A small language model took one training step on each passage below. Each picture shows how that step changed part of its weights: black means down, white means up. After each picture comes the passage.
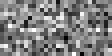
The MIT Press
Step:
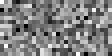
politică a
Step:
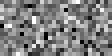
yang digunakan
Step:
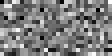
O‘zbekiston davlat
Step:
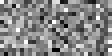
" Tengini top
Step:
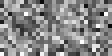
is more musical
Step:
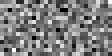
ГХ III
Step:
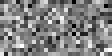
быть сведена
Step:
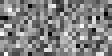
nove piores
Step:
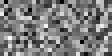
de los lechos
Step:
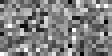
education school
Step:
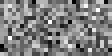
требованиями на
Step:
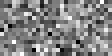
що сприятиме
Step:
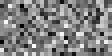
de notificação
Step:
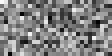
efek positif
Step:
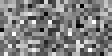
— Ну как
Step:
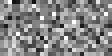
regularizou o
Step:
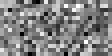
С другой
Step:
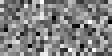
fangst af
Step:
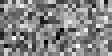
información esté
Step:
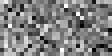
and Researches. –
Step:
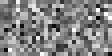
possível observar
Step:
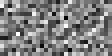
of Civil
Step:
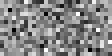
Крайній 2
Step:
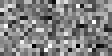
– ана шу
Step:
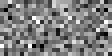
та *S.
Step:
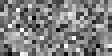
na mesa,
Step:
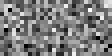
классах и
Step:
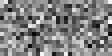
tasarruf etish
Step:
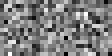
kerak. 4.
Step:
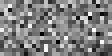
детьми и
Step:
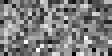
de tensiune sau
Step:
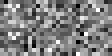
mm o más y
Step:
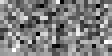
pressão é uma
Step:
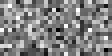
которые живут
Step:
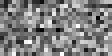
il a commenté
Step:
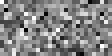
При цьому
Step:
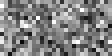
turizm imkoniyati
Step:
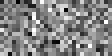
м від високого
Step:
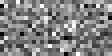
die Kinder
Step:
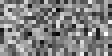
як для відновлення
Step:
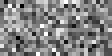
ni tashkil qiladi.
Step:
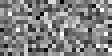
dipahami secara
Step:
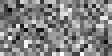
be grown and
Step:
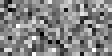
wurde etwa
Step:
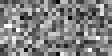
cuando estudio o
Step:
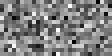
bo'lib xizmat
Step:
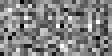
1. Kokina
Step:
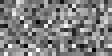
crítica a la
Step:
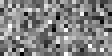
sistema público;
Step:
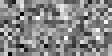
спеціальних методів
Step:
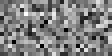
escrita também é
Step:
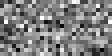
umum seperti
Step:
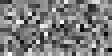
ao fim de
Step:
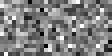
davlatlari yangi
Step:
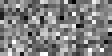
inglés sin
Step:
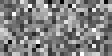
suv quyiladi
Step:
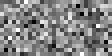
ochib berishga
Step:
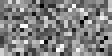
Análise da
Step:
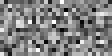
... met vooral
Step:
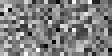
а саме,
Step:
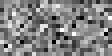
intorno alla
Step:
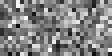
analisar a
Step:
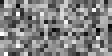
ortishi hamda
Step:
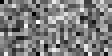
boshqa narsa*
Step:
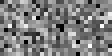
el desafío
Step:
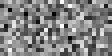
adanya risiko
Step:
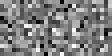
Di Bona y
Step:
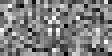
это комплекс
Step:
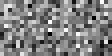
по решению
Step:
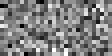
average variation
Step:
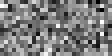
a servi de
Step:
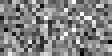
de decisiones
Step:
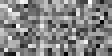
etib, samarali
